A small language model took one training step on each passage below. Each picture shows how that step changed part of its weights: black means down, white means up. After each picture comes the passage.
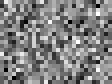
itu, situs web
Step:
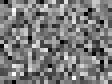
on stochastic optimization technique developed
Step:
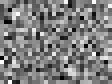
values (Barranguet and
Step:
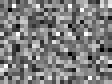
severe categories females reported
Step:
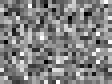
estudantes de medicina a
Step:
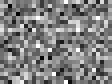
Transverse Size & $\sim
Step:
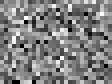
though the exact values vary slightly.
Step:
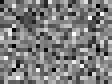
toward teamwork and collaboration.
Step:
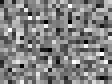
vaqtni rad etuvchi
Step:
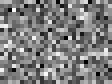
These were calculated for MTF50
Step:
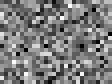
malware by treating application
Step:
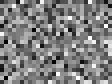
by x_1 input is:
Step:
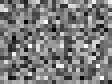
que parece no ser tan
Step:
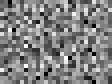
this paper. Additionally, considering the
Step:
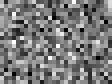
continua comunicación oral
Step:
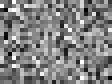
of interactions for the losses function
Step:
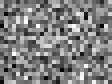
yordam davlat hisobidan
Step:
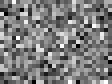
to be 0.45 which is
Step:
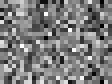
and standard deviations of the
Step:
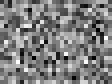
the assessment of iron deficiency is
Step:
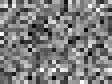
calculations method in the substation
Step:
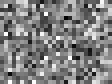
and drafting of the
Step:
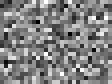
las últimas
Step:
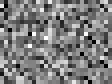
экономического развития. На
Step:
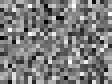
{\it a priori} probability
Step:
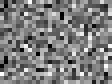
кг/га фонида
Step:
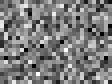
the participated eigenstates would by
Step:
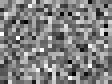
1: Intrinsic dust
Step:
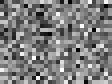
ташкил топган
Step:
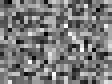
territorio considerado como
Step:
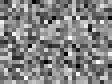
A experiência com eles,
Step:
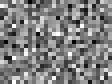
(say for a constant fraction
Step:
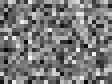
permet de mesurer
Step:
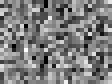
as medidas necessárias de
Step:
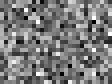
the same as that analyzed in the
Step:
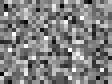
rapid growth and bioassays
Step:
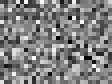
xonligi, Xiva
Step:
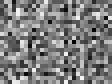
de vraag, of en
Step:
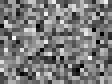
urban morphology", Applied
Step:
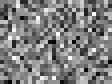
of the corona height as a
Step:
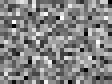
initial grid point and the actual
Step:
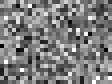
between slabs in a
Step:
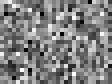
mendaftarkan email
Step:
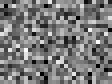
кара – черный;
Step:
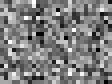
only important at low energies and we
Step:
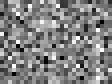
theory possesses a real
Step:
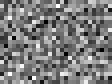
entropy production rate, as well as
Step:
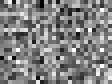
“hyperactivity” e
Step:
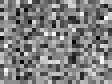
más del 2%, entre los
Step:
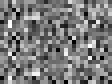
the best on three out of four
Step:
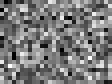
interpretation appropriate? Not applicable
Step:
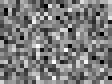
respect to that topology.
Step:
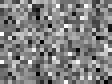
European Journal of Biomedical
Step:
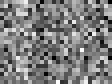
and lower thermal resistance within the
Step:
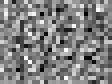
lado da costura,
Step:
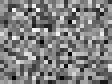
$r$ distinct monic
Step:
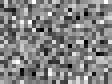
tonna paxta
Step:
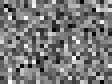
QoS at the receiver,
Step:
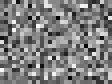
representing the potential zones for
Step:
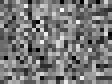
the beginning of fidelity
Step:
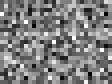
Amount of time users
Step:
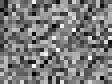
chiqa olmaydigan
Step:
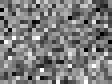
we want to change the ratio
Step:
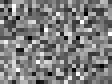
than 15 synonyms of
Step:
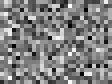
selected for these tests. Figure 4
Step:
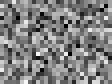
conferring unique the characteristics of
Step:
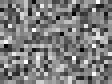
of our Lorentz preserving
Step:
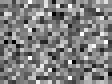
OF STUDY 3 In
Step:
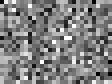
compliance is de
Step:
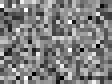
shown; the corresponding amplitudes are
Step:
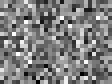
of yeast and plants
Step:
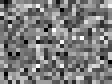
business means that resources, such as
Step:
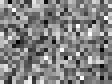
some decomposition properties of the
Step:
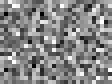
Entenda a falta de
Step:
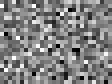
1s spectrum). The total carbon
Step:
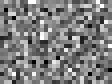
lupin cultivation;
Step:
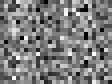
may be at play and have an
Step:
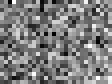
students that cheating is a
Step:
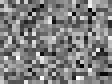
an enemy equipped
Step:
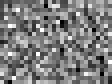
time due to the star's
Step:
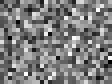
Google Forms,
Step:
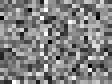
two points $t<s$
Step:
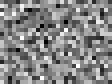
support the sustainable development objectives of
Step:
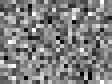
tends to zero rapidly at
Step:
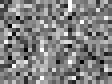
thicknesses properly. This
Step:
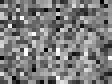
expectations of participants regarding the
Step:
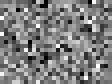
erishish quroli sifatida
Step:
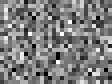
are points in a dimensional
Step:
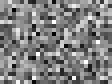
isla. Frente a
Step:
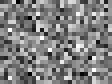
"on" Expanding
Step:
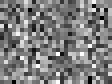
of the B-phase does
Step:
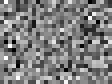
Kecamatan Bandung
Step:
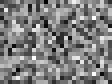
have more stable gradients as the
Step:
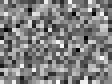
line the duals of the free
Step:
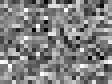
og'izni chayish
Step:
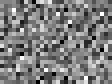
drift and underscores the
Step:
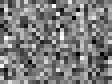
to treat individuals preferably due
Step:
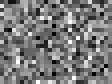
approximation is always valid -- in
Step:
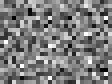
los factores relativamente
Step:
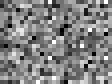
jetip kelgen ata
